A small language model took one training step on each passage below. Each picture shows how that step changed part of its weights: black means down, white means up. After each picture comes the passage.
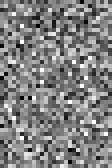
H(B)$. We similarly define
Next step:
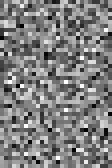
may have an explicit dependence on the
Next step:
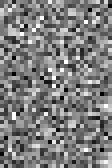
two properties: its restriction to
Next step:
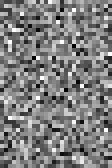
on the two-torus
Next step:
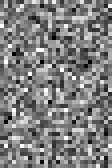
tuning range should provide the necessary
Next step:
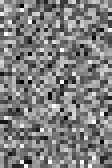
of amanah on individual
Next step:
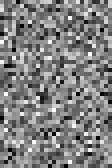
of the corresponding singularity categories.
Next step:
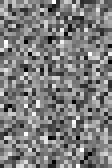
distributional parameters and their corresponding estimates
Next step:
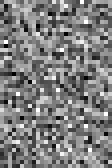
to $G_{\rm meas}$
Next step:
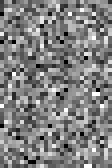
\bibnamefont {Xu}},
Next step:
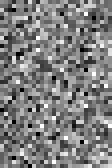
computes to the same loop order
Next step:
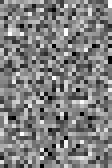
data obtained is presented in two
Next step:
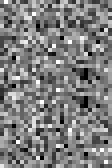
Then any subgroup $H \subset
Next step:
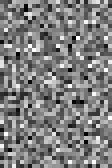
presence of some constants of integration in
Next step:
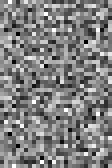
hasta hacerlos
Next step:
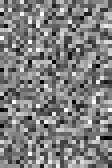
ma synodalne prawo
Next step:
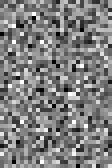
are consistent with our prediction. }
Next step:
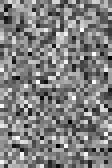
$D$ is of type
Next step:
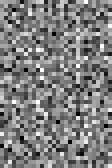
в порівнянні з
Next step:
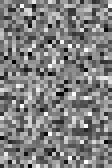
higher signature and families of
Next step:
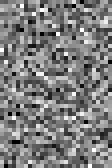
estimators will be based on
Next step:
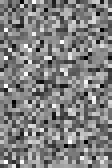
групп. Как
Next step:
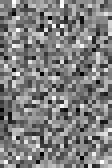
entidades territoriales
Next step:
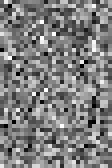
A bibliometric review and
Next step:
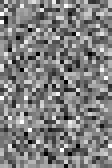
time. For simplicity, we
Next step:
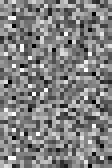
holat o'zbek tili
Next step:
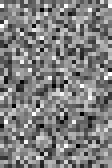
contain lines, is considered. The
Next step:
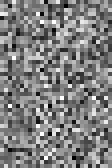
"almost" does.
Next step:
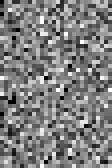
\begin{equation} {\cal
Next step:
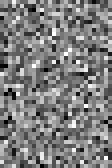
affect the size biasing obtained by
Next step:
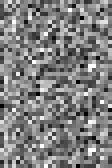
bolalarga texnik
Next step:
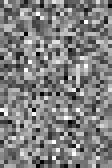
surely. After this reduction,
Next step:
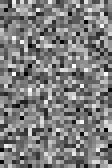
the Conference on Physics with
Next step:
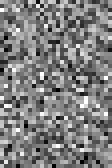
form $A \to A$
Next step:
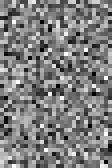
small $Q$ (see figure
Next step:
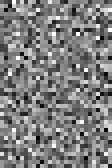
the prime residue sequence and the
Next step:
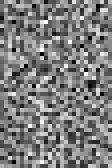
9. Agzamov
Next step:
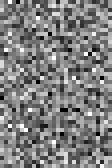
werd ich's
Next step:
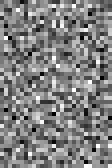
fission barrier height has
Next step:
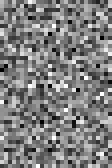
mobility and reconfigurability,
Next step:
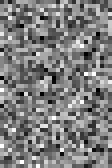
investigación, en la salud
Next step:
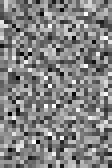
of specific articulators
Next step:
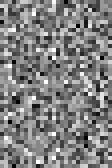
olup eğitim
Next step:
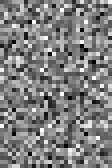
dimension. Here we show typical
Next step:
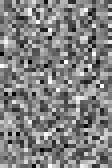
angajamente, de
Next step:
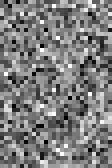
Foglio IGM
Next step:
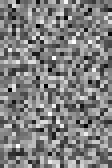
axial vector which defines the
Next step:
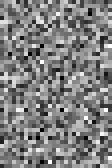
emulator's signed
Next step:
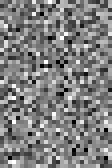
indices, and taking the least common
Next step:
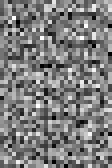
або зниження,
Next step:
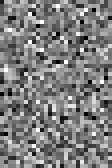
d\rho_j -
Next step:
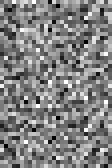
kinematic limit already with about an
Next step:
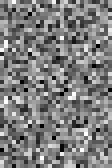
bounded above and below (for a
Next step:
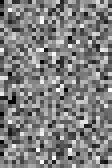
\begin{equation} \partial
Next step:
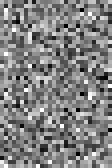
amalga oshirishda banklar
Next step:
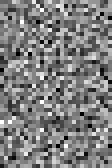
is: \begin{align*}
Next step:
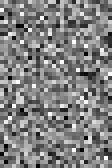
in the $n$th iteration
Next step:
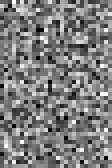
the Berry phase is determined only
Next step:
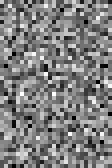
hexagonal webs with
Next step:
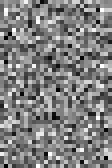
the program Eurrommat.
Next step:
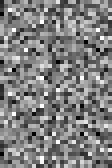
\equiv \lcurl
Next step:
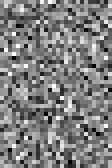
for $\chi(g)$ as
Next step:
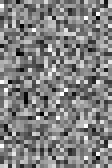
conditions of economic instability,
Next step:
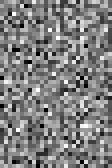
кунга қадар
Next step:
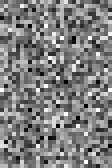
set of control nodes otherwise known as
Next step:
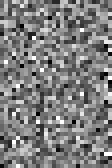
may play nearly the same role
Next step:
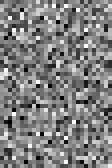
the coherent superposition and quantum
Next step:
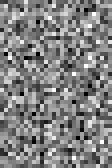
Zokir qizi¹,
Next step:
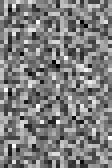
میان منطق
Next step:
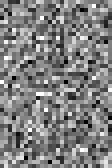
each panel indicate beam momenta in
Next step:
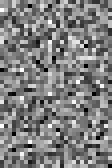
devis de recherche qualitative.
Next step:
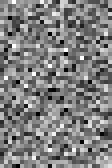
it is convenient to choose a
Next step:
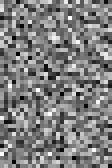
of the Fourier transform we use.
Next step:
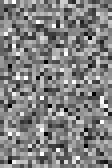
negara dan masyarakat
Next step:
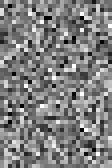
repulsive forces to obtain
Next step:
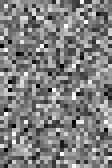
in the meson sector will also be
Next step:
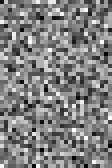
probably ruled out,
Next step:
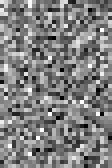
dikaji adalah:
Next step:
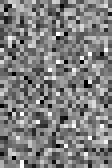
$S_c$ to the
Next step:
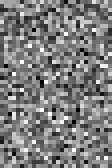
by the pseudo-random number
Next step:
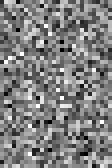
ika-12 na antas
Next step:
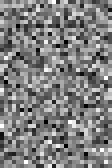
analytic function of $m$. In
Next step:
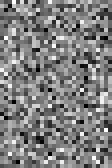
the Beltrami equation
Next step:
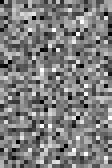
The combined information from a novel
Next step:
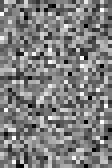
de capacitación y mucha
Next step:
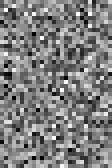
mark $p_{i}$. The
